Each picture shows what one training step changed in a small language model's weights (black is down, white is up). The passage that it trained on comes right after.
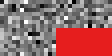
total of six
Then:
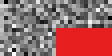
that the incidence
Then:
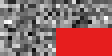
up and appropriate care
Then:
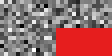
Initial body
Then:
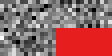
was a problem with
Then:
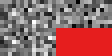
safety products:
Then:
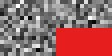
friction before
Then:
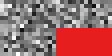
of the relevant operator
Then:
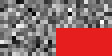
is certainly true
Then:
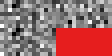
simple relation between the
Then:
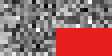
with the two types
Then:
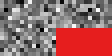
source has a
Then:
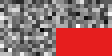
curves measured from
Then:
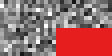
a HS model
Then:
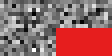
a sufficient condition
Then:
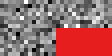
especies de
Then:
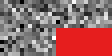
institute should focus
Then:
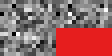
an effective school
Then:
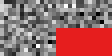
the analytical
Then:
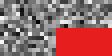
The idea and
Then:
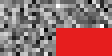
observed when using
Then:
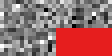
An average grain
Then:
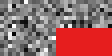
reliable value that
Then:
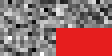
liability and the
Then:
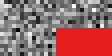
the two groups.
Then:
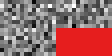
to propose a
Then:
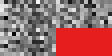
of the total
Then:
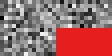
a way to have
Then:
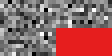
such consequence
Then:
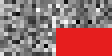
and/or in
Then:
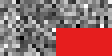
momentum. The
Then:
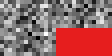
fact increases up to
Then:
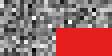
2 days
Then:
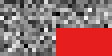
also supports the
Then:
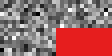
key influences leading
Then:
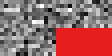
materials databases
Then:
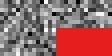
practice has become
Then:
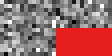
and SAR
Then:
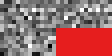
{\em Physical
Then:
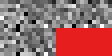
outflows in
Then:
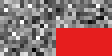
acidity where
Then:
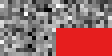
in length, rather
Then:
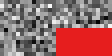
to a high energy
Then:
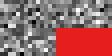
In this framework,
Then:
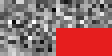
the nuclei is
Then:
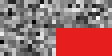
have similar or
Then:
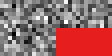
learning. This mechanism
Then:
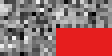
Have the
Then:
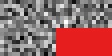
deal with user
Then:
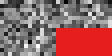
Technology and
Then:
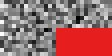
the electron density,
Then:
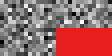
risk factors,
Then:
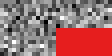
\to {\bar
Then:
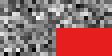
This is in
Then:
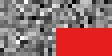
topological defects in
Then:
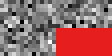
why are primary
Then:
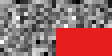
potential $\mu$.
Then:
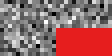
is aligned with
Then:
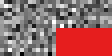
and learning.
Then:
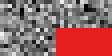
at the use of
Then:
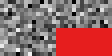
have been made by
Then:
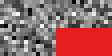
BFP &
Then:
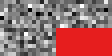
the floating
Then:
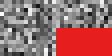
variable. After
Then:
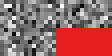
as a support for
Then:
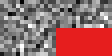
expressions into
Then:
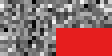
to have had a
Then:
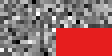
are known to be
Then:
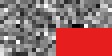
patients were divided
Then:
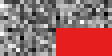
in the selected fields
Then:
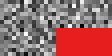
relationships that could
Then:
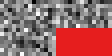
from dark to
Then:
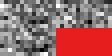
in the energy
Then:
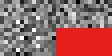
gives more information for
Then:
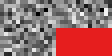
measure and describe the
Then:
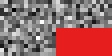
the force derivatives
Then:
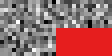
for promoting
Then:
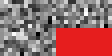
use. Also
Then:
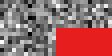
to see where he
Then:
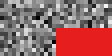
to formulate
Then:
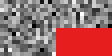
can be considered
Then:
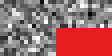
contains X-ray
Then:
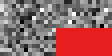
At a time like
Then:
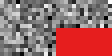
points. The training
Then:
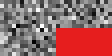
get access to the
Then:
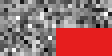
algorithm remains relatively
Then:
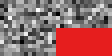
per node
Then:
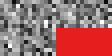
fields. The structure
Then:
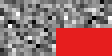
summarized in
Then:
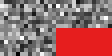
the appropriate estimation
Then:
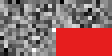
our construction, a
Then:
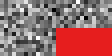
auction time
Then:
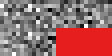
topic to be
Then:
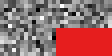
Computer and
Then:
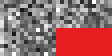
surface of the
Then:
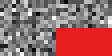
and total forces
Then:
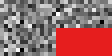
are shown in
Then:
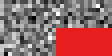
The magenta
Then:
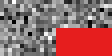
already occurred
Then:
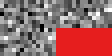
This high awareness may
